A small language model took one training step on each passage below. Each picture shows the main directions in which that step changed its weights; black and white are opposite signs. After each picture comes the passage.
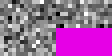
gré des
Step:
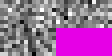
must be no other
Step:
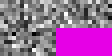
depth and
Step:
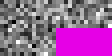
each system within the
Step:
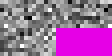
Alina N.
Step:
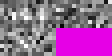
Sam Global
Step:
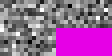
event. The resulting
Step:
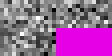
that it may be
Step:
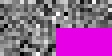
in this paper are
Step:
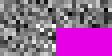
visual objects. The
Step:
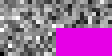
host galaxy
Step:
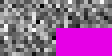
This seems to
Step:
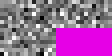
Such goals
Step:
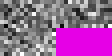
the planning
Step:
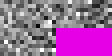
and subsequently
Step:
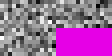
attacking computing
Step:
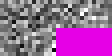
delays and
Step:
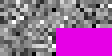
identify tef seed
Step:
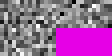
x axis shows time
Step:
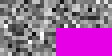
adopted from
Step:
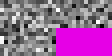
gas, which is
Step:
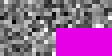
charge of the
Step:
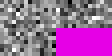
description of the configuration
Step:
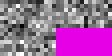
common carp
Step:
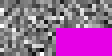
X is a pair
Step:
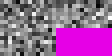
a long-term
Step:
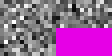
using the analytic
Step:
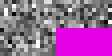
and X-ray
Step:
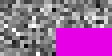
divided as
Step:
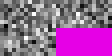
the level of interaction
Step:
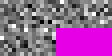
an NSF
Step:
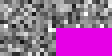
the key requirements
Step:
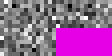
A spectroscopic
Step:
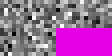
The subspace associated
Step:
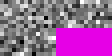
a class in the
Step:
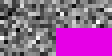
phase, which
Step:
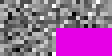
account for the
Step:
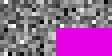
an agricultural
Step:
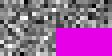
stratum in
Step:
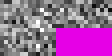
noted that larger
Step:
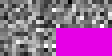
conduction band only
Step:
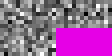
tail (see
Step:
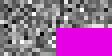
the bending
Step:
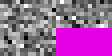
only an overview
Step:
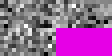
are observed at
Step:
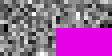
the field of
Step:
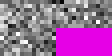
relate the IR
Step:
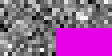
to dominate
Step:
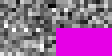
barriers to
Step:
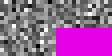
an important role in
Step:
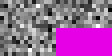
obtained with an increasing
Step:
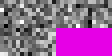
we have investigated
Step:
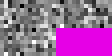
studies have developed
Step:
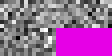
public value without
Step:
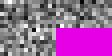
under Grant
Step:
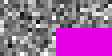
In this paper it
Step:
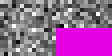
interact with a
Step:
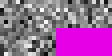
is how; they
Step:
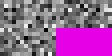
walking behavior
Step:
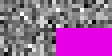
S is therefore
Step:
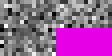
a high accuracy of
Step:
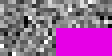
entities in their
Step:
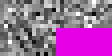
quantum mechanics
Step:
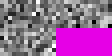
codes, and
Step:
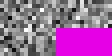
officers will
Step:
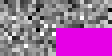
and\ \bibinfo
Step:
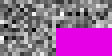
the side effects of
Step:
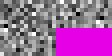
the use of
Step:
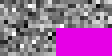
materials. The research
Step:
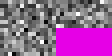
of the rate in
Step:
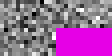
un fondo
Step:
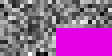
disturb the performance
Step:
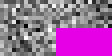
among the different
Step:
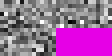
for an activity,
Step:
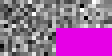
the invariance
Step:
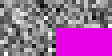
(see above),
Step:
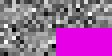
the kinetic
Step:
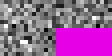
the EB,
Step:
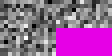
significant layer for any
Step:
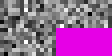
the arrival
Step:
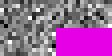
The value of stress
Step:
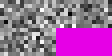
is adjusted
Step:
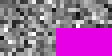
editing of the
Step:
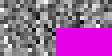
- \eta
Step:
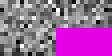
while, for
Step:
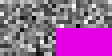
on spot data
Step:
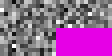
the wheels"
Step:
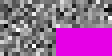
the project.
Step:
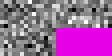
the extended
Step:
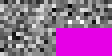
binding energy
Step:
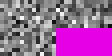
which indicates the
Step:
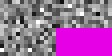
nothing had
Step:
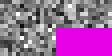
recommendation algorithm
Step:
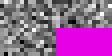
in the wide
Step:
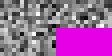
size dependence of the
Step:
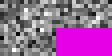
Conf. on
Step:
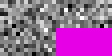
was L1
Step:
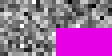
mismatch between
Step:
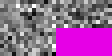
prefix propagates
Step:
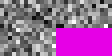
to the growth
